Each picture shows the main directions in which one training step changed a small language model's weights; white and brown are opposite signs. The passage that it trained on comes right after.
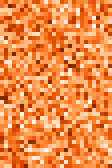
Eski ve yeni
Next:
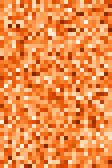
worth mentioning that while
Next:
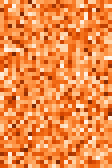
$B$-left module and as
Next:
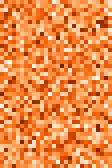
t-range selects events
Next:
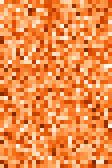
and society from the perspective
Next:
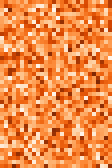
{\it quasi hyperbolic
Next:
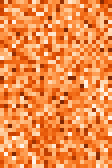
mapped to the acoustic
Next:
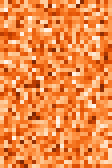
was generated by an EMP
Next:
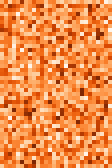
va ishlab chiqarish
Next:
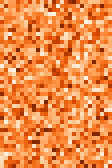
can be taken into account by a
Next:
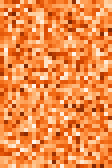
closed/open FRW
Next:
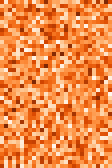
on the dense subspace of
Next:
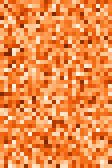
of barycenters.\\ Since
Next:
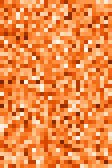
tener un mecanismo
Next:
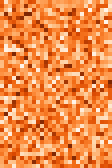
$U(N)$-invariant analytic
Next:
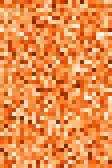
furnishes the basis
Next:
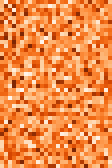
material has to vanish due to
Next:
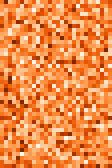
менее обладает
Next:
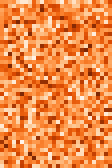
trivial ones missing in the previous analysis
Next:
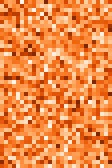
consideration up to $N$
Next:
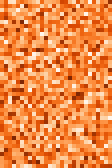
и экономика.
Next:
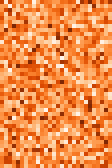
length on $E$. However,
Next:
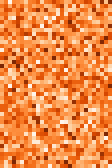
and 2 times better precisions,
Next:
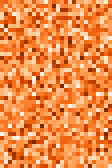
of the procedure, with one
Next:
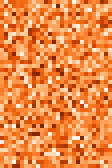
zero) of the Schubert
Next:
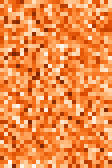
real $x$. If, for
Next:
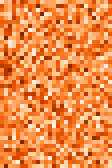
A va B matritsalar
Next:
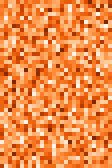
fact, in the NFW
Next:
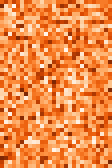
been several claims that a
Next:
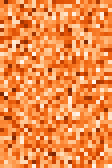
nomlari ham keltirilgan.
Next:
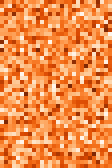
surjective for every tropical
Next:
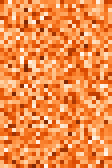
muloqotni tashkil
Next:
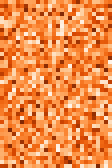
evaluación de la plataforma
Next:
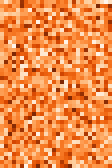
functions, which are the solution of
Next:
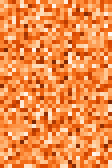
the convection–diffusion
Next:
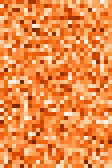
antisymmetric real matrix, and
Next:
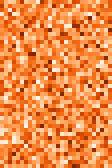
are associated with the transitions in the
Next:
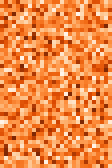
© “Golden
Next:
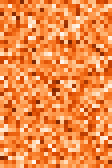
v) for a precise statement.
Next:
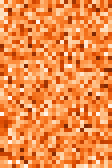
independently. Thirdly,
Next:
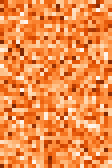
This empirical selection remains subject to
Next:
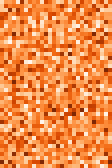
system objective is to maximize
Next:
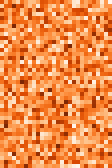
R. L. Almeida
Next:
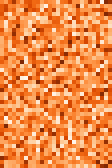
below generalizes a result of
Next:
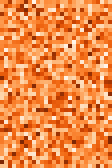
ta'lim sifati ham,
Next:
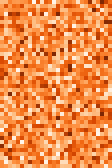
of choice. \medskip\noindent
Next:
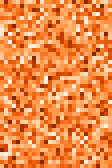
study of formal proofs is
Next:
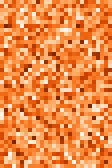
dates into Barycentric
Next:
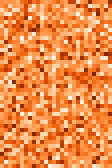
highest absolute correlation value in this plot
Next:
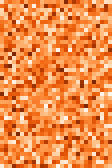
and insist that all the can
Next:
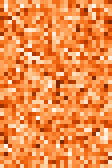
an exciting area of
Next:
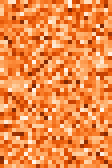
управления; адаптация
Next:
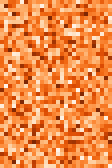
two sets of three nodes) are
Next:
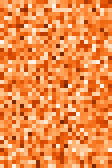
Count the *odd* and
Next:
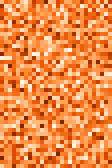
bilan ifodalanadi.
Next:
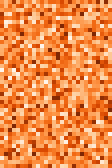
mentioned at the begining. Our
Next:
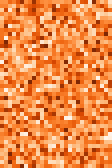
a smooth variety as above whose dual
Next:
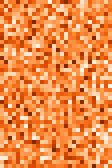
where a further increase would cause
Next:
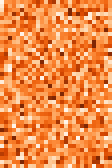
simultâneos e
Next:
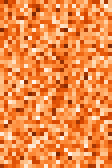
{address} {San
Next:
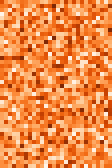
in the context of the model with
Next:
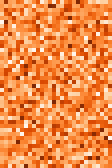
guaranteed to hold. The quantity
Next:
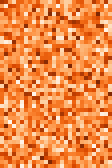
rationals of the form
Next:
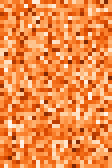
that, if the momentum operators are
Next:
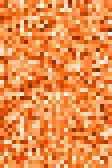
the microscopic motion of particles through
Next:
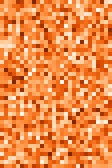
every model, the MRI
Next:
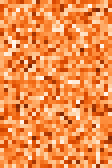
діяльності Інституту
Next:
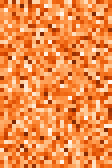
las mujeres lo
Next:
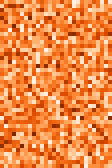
variiert. 2.2
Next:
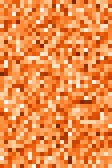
a$ of the measurement. In
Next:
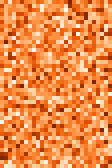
most 5 singular points there is a
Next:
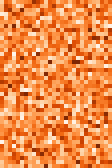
progressive, en relation avec
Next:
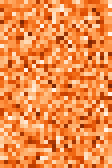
a 10-dimensional weather
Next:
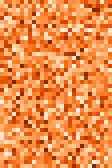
școala sunt
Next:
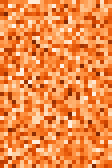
halen, eens op
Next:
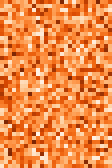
boundary with any shape, which
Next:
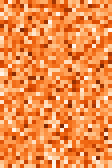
Fig. 13. It is
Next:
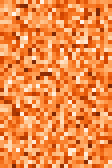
anak menyebutkan
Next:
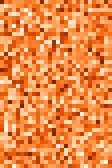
mavzu nafaqat
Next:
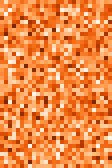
\cite{FLT} et
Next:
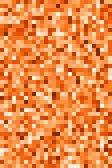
{\bibfnamefont {S.}~\bibnamefont
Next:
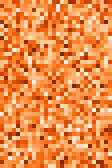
P_N$ be the numerical
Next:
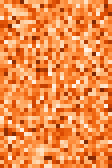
interaction energy $F_M$
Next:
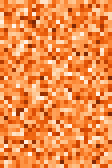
regression to identify variables in a topological
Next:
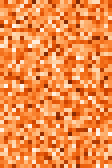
на моху.
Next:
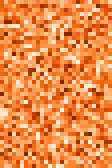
two vectors in the vector space thus
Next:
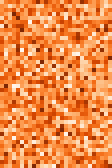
for Science, Innovation and
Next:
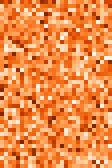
$f$-value for the
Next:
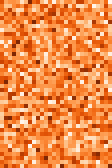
um conjunto de elementos
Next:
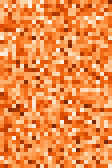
kəndi yer
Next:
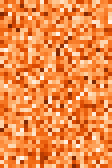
scarlet letter digital*.
